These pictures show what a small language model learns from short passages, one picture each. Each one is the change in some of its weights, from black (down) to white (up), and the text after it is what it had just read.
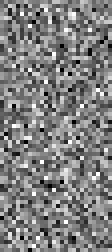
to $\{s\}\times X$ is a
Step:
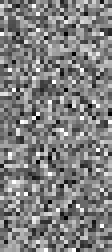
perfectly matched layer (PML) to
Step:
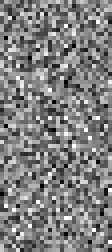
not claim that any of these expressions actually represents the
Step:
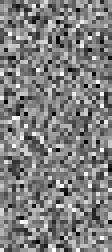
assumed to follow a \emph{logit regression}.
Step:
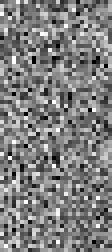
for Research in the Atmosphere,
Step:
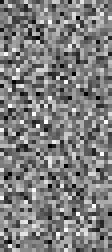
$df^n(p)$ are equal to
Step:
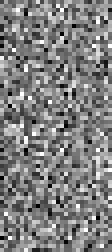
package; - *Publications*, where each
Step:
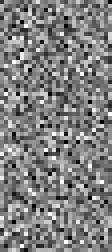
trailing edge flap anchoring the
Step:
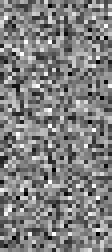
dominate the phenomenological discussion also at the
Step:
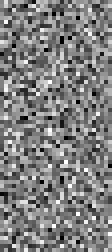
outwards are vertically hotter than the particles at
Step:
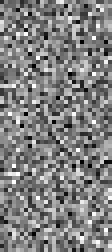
in particular the ACIS PI, G.
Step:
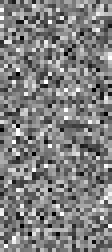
term of the Burgers' equation may be written as
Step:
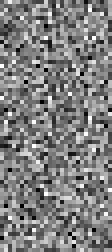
individuals. When cultural differences are not bridged
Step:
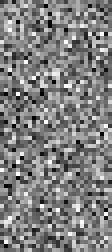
for ground based observations and in retrieving the
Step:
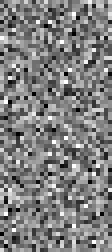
where the derivatives are $\pa_\al =
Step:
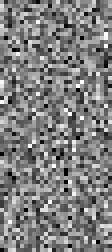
top interface scatters light to polarization $\theta$
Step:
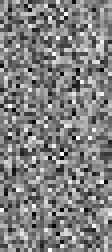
growth, surgical operations and rate of infection
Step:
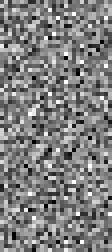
run the commands as per load demands.
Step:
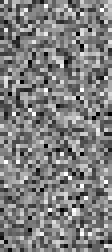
and effort and these could be internal or within the
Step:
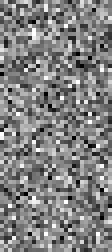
of $U_{-1}$ and the image of
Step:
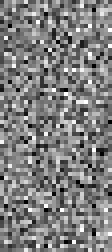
over time as codification in fluxes of communication.
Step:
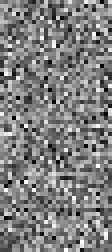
algorithmic framework with deviations and give the weak convergence
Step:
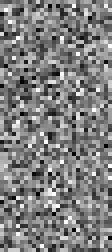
The design of the controller for these two methods of
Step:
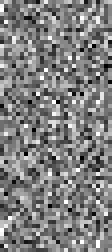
y_0$, which means that finite-source effects
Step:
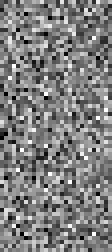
ν of ionizations produced inside a sensitive target in
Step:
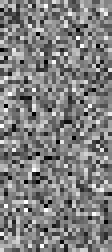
(Figure 1) with more than 50% population in
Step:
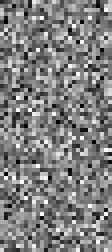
and stirring speed: 800rpm)
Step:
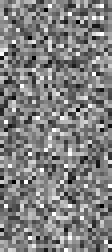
interpolant will not increase the overall accuracy while being
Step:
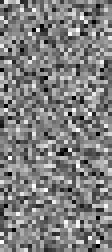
CSs were formalized in the harmonic oscillator
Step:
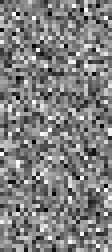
2003], they are also linked to a number of
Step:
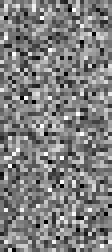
respectively. We selected 40 % MVC as the
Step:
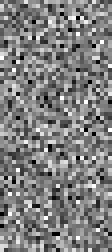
bounded by $d+1$ follows from the fact
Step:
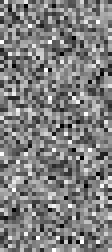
the application of sociology to the agricultural profession.
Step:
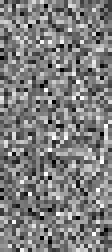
and analyzed in Sec. IV. Section V is
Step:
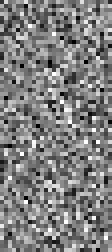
the adaptive basis functions allows us to incorporate the recently
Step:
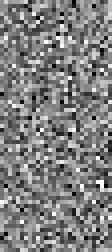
far and some guidelines about how to improve the
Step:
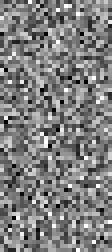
language actively. These activities create a natural environment for
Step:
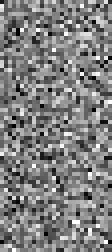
case $(M,\kappa,J,\varepsilon)$ is
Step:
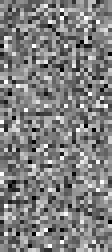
phone, the use of online learning requires internet data
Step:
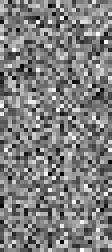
positive relationships; 3. getting the class to work
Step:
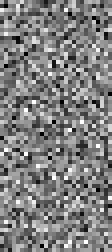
Nair *et al.* (1990) also revealed
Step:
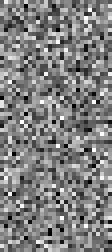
its UL multi-access scheme is based on
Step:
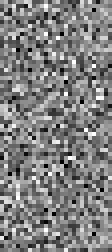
of our tests. In Pakistan, most
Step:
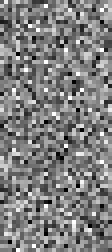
and emptying: water molecules collectively
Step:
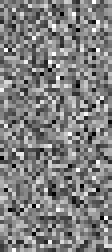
we consider only polynomials of a fixed degree. Here we
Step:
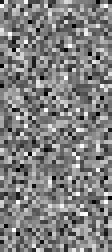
states: “The NYHS Homeroom
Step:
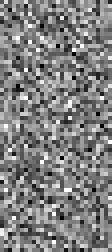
the processing plant. 3) Transport
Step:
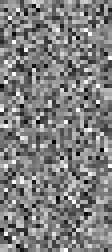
1 Schematic diagram of forced-flow chemical
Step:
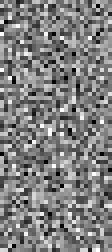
type (visualized in Figure 5) is
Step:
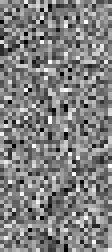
by proving estimates for the latter. Furthermore, two
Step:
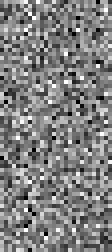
by Shi-che Zhang in the
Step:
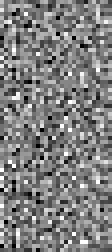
Y.; Yang, X.; Liu,
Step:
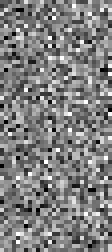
Municipal Solid Wastes
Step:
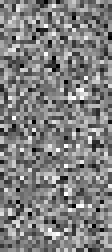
then the frequency stability computations could be performed using all of
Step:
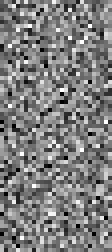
atlas $\cA^\i$ has
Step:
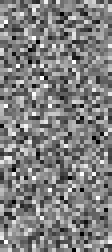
amplitudes of two modes can be achieved by the
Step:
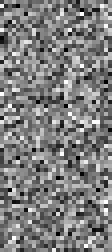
The author was supported in part by the NSF
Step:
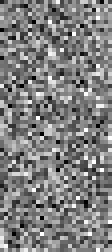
output control vector. $A(t)$,
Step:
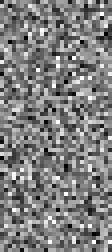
Then the water is added and the full mass of the
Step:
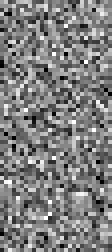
of a threshold value, and the number of image
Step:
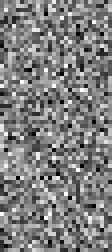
ratio\footnote{Highly regarded by
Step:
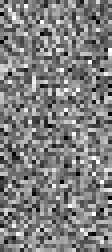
that the vehicle may have already left the
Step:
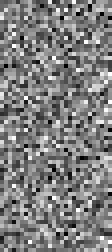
425 million people had diabetes in
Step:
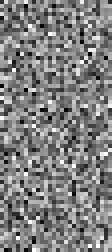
the higher rank setting are essentially the same, although the
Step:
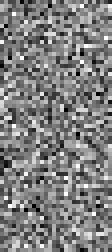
sum up heat fluxes flowing into and out of
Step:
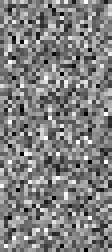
different results for the relative contribution of electrons from
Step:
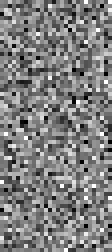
(\ref{equ317}) and the choice of
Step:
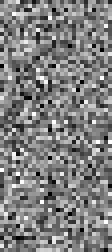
indicate areas of successful tank rehabilitation
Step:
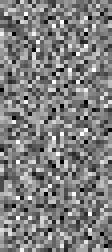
width=.1pt, draw=gray!20},
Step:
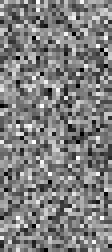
which a finite family of moves suffice are
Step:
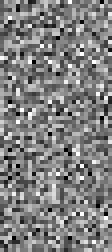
exhibits how much the GRB understanding suffers
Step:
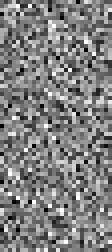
types of underrepresentation} Using standard matrix factorization,
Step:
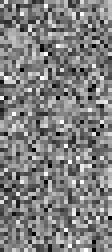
and it has only finitely many orbits. Hence
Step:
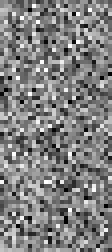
broiler chickens. Recommendation
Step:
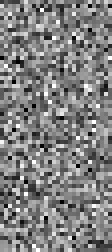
A code to uniquely identify the paper along the processes
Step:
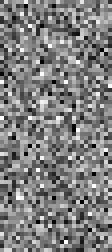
the subgroup which commutes with reflection about an equator
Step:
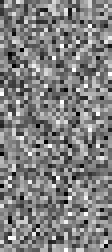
black holes at fixed mass show a dramatic
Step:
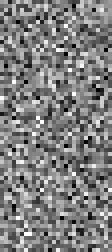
of specialized programmes and courses that focus on
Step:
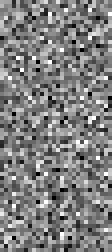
barycenters must go through midpoints of opposite edges
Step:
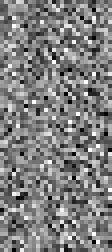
customers. This study presents important managerial
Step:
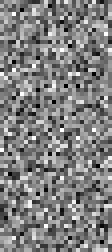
limitations. First, the presence of publication bias which
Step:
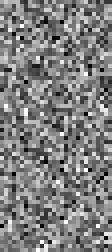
Office of Science Biological and Environmental
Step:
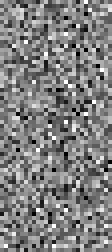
skew diagram} if it is neither a partition
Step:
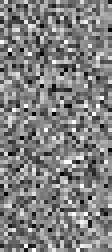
the relative energy inequality. More specifically, it is sufficient
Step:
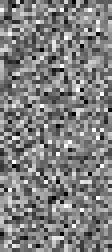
harvest losses, comfort after
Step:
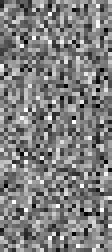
J.Algebraic Comb.}, to appear.
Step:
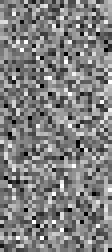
approach for community detection based on both bottom-up and
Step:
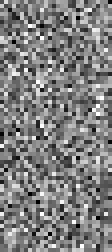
the decorating sites (bond). The relevant
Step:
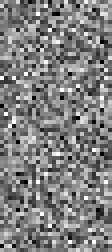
compared with simple cells in primary visual cortex,"
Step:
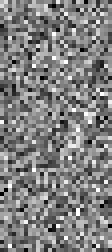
more sustainable products** (Articles 3 and
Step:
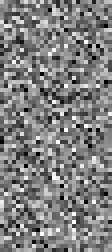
December 19) F1 value obtained by the
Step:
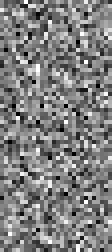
closed property of analytic stability data}\label{open and
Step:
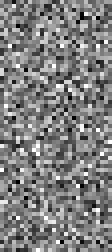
D. J. (2023). Surgical site
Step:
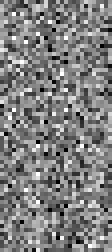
computation of shape variables in jet physics. This expression
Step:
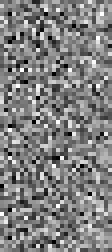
rate of energy loss for a relativistic charged particle
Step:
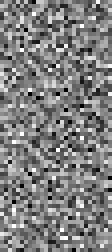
rapid economic development can maximize the people's social
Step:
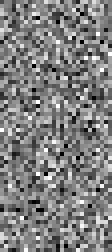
cardinality smaller than $2k$. Take
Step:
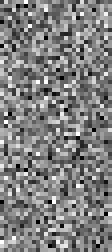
in the trinomial do not appear in any of
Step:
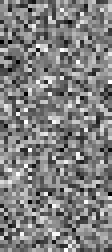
regional transport and storage activities of natural gas.
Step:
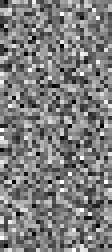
dimers were not included in this discussion, because
